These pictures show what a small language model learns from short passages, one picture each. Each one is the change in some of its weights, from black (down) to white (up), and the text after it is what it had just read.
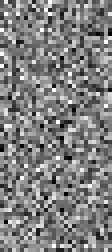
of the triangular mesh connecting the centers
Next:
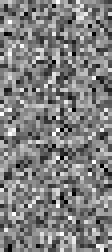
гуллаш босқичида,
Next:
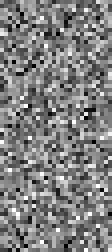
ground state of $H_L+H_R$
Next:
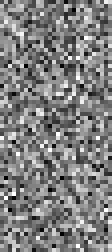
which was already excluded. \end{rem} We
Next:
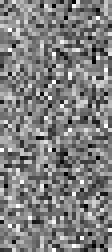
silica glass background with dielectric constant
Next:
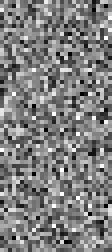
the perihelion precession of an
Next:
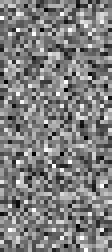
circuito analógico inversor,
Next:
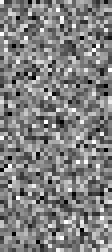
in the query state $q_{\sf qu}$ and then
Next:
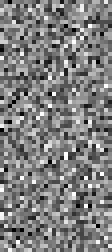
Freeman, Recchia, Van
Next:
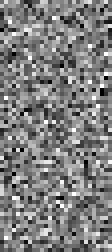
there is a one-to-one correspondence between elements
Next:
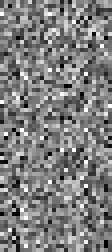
AUDIT TERHADAP
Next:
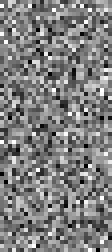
1\}$ of closed disks in $\E^2$,
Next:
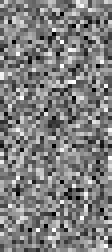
fundamental y de vital importancia en la formación
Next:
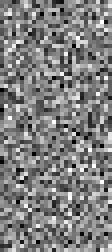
base, Ukrainian enterprises do not
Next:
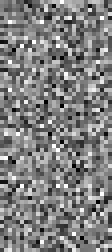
и неизведанного для самих
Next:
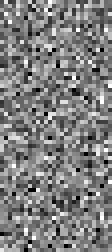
of the first two terms in (2.2)
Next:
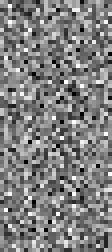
жанр есе в художній
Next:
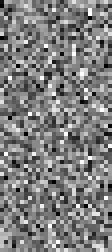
por aquellas zonas donde la
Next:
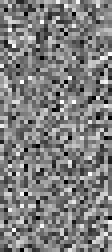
проявів криз у кожному з
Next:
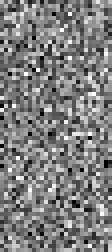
forced to zero. The main drawback of this method
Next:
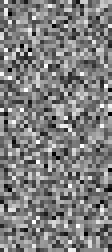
hence $\overline{S^4} = 3
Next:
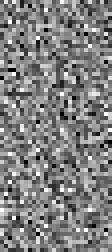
they peak above the local level of the continuum, sometimes
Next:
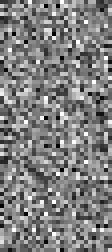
source consists of a 15 GHz phase-locked
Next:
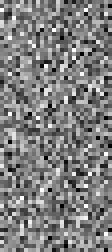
FES Aragón Jesús
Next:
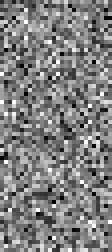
PPA and fabricate 3D
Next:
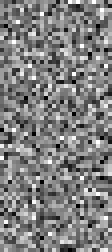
Life expectancy & 0.33 &
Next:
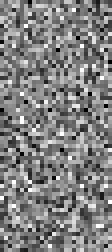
\phi}$ which is well defined (for $\phi$
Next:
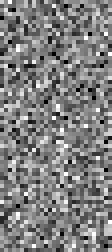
(\set{\texttt{i} \mapsto
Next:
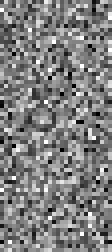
the COVID-19 Pandemic: A
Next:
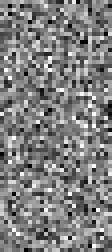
of a flat virtual diagram by integers that follows the rule given
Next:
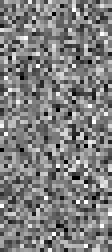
leading $(\Delta t)^2$ error. Furthermore, the
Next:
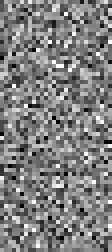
infrastructure, which can lead to deterioration
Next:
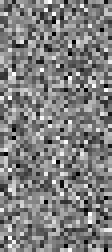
region bounded by the characteristic line tangent to the unit disc at
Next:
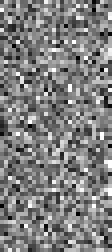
the dark matter density is often treated using
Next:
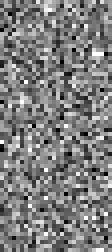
This transition is attributed to the milling
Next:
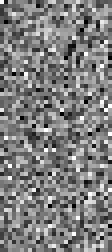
It is of type~$\rm{IV}$ in the notation
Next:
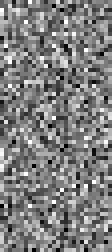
have a common irreducible quotient if and only if there is a
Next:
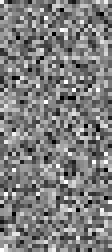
Elionaldo Fernandes. Remição
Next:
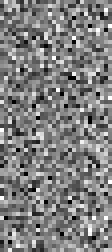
cloud technologies in students' project activity
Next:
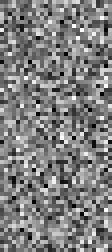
3.4 nantinya dapat
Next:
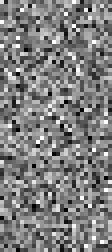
magnetic nanopraticles (MNPs). They
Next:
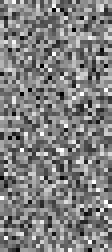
stilistika dalam penelitian ini
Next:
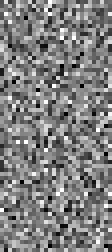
of neutron stars, but here their evolution is studied using
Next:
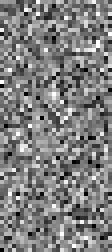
Водночас значна частка
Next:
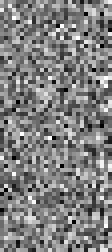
a target" i.e. Pizza
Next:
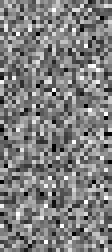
reduced order model. The parameters used for simulation are
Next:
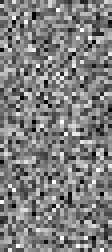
past bo'lgan materiallardan
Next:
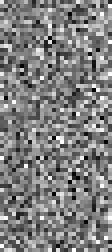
throughput. Section VI provides detailed numerical and experimental results
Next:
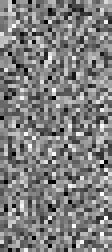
CNPF IDF Kuva 3:
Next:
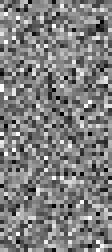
dentro y fuera de Rusia en
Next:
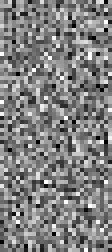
kriptokalitlarga ega
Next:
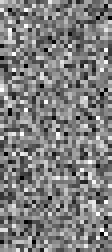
us: \vskip 5pt \noindent {\bf Corollary
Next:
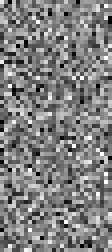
Virgili, Tarragona,
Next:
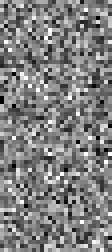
of Philosophy (PhD) in
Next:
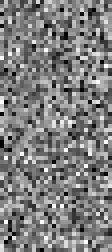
The carbon parameters are identical to the
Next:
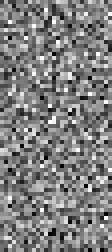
contains elements of a hydrothermal system in a
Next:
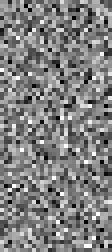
tem como objetivo essencial a satisfação das
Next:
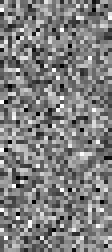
the class $C^h$ only, we have
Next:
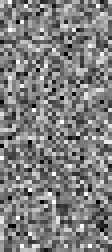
locally analytically mappable in the domain $Q$
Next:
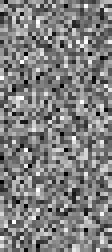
on % code for " in cmtt %
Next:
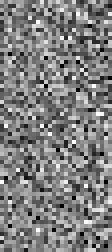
from the geodesic $\gamma$ from
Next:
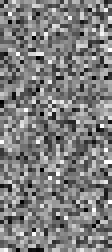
Consider \eqref{hypMain} with
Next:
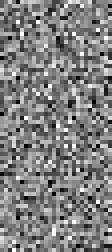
bo‘lmaydi. Arab tilida bir
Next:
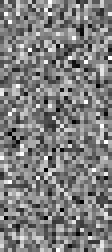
of the Lie ball seems useful. It will give
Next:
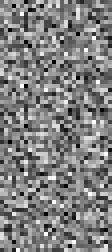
distribution of the cells in the spectral partition is very similar to
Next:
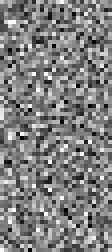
Конституцияси. Тошкент:
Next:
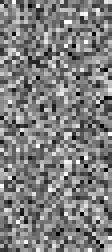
compararon a los pacientes con historia de
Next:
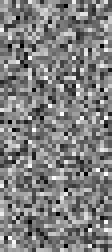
a simple matter to check that the required continuity of
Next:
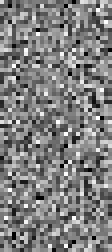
va ularning onalarini klinik va
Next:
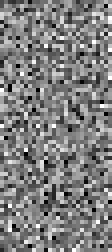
\subsetneq D = I^t\subseteq
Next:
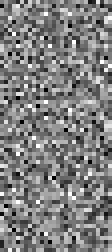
vez establecida la gravedad, la
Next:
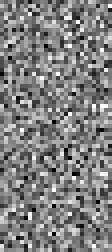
o familiar deve ser informado acerca das
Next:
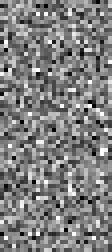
and could replace the Disparate impact.\\ \indent
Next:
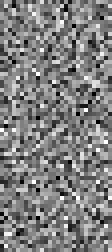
afetar em seu ensino-aprendizagem,
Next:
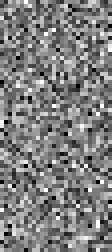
\eqref{1.2}. If, in addition,
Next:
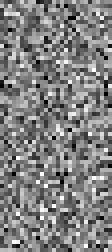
desplazó a WhatsApp y
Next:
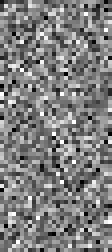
un (4,19), la adaptación y
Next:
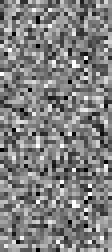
space. Third, we compare the proposed restriction with
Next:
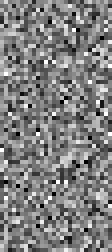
penelitian ini juga diharapkan
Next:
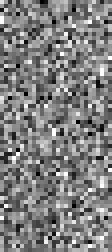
în alte state ale lumii.
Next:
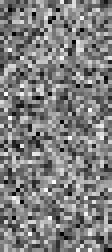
spirit as above: by partial integration
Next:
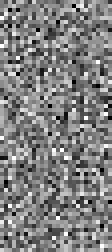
\C^k$ and a measure $\nu$ of
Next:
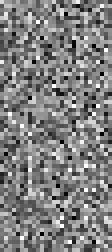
barra arenosa hacia el manglar:
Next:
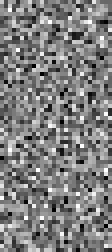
± 0.01. The agreement between these values
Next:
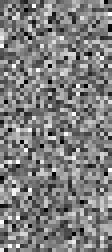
(\ref{eqn:Airy}). In
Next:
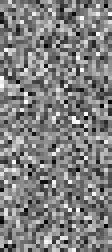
devices. \bigskip Acknowledgements.--~This
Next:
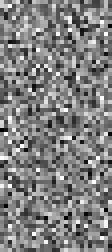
lyophilization: Technologies and approaches,
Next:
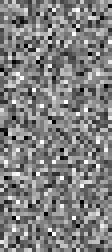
in ML, physics, chemistry, materials
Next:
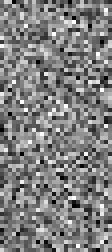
own budding conjectures accordingly.
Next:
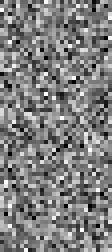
the final particles $D$-meson and jet are almost
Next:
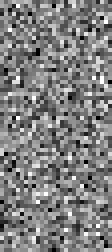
der *dynamischen Hypothese* in
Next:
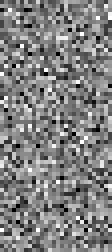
M. Importância do uso correto dos
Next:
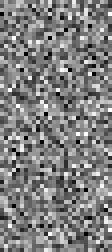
on the total width $\Gamma_{Z'}$. In most
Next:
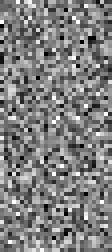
The resultant category is called *Complex property*.
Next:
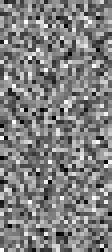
by making $x_r$ the leaving basic
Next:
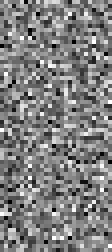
is more flexible and includes a variety of distributions with
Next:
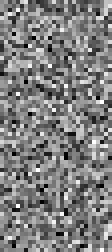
between the prolate and oblate minima
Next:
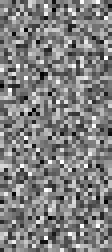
is promptly proven that the Discrete
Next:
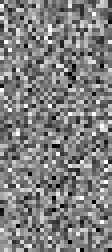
of diameter $d = 1.15$ mm
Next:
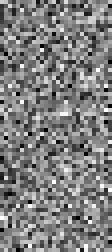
». Paris: Editions OCDE.
